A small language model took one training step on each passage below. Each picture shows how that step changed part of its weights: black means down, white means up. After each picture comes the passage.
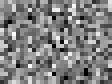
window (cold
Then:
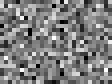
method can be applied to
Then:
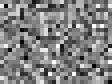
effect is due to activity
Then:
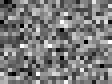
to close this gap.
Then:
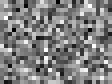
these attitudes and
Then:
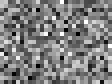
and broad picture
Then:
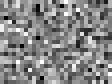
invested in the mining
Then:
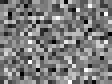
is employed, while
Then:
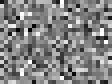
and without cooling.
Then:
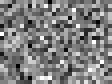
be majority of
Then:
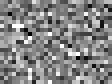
Philips (dat
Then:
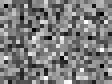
the most effective approach was to
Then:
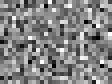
approved by the officer
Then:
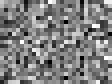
is given below was used to
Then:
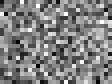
tuning between classical
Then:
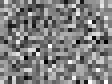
het leren van
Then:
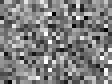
terms of resources and
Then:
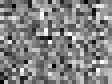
and has features for
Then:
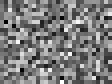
is projected to reach
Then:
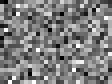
polarized excitations.
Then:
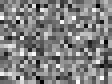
acima de suas
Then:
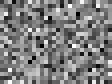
from inhomogeneous
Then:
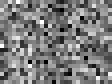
timestamps obtained
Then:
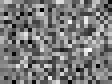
N3C data partner
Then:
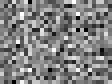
two lowest-$J$
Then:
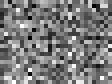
a computational perspective,
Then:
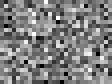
timescales and
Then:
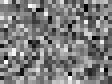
antes e depois
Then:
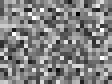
al*¹¹ and
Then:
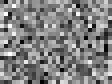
aumentaron en un
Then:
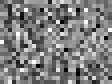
however, becomes
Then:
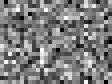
Prevista em
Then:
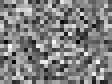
culparse unos a
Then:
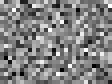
formal proof document
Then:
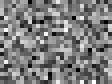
age gradients in
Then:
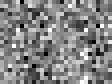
to'la qonli
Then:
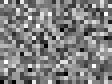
generally complex and its
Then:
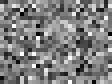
Masalan, asar
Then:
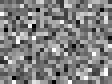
has been proposed. All
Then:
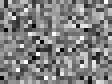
dispersion with very low
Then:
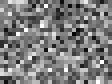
path $\eta(\tau)$
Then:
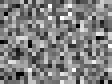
The key innovations
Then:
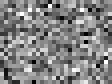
estimated at `
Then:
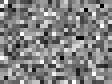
un museo che
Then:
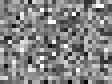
was around 0.43
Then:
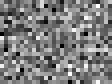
robust against
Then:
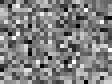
same as $open\
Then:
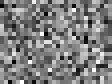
in e-commerce
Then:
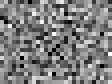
to the physicist.
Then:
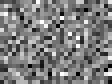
the world play a
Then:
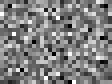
of education was too
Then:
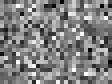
continuum light
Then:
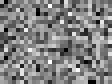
процессов в
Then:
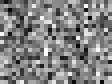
ega. Bozor
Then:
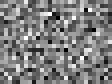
FQDNs per
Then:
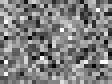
local apropriado para
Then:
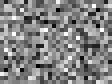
dalam aspek
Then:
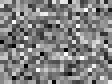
magnets since the
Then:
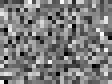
further exploration.
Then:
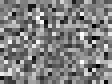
pulps increase in
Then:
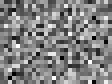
energy per unit area
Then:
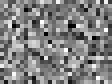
deux étapes
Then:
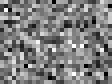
due to a persistent
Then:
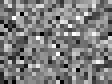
assumption). Thus,
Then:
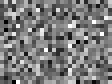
educational goals,
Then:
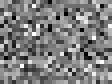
when you use it.
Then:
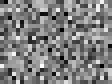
to double-well
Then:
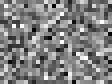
the most general solution of
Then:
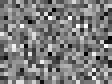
suprematista tra
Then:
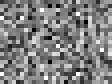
theoretical model for this
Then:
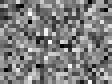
the detailed and
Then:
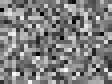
The study's primary
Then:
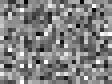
metas traçadas,
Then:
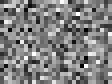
Applied Physics
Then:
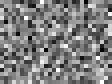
of "Preschool
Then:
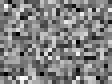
He experienced
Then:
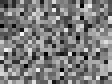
slightly wider.
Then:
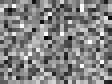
of increasing the density of
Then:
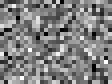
вузов /
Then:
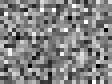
affected in obese
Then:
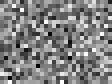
bilayers of varying
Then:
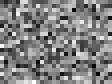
research has also revealed
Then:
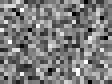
the coincidence method results
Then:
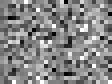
is of the order of the
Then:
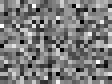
a partial mediator
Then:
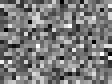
any criteria to this
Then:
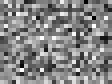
late type are determined
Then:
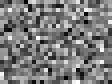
makes it attractive
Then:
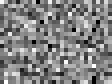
с толщиной
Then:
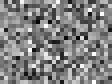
:** Cette
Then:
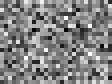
the SPSS-20
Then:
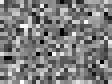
evolve to survive
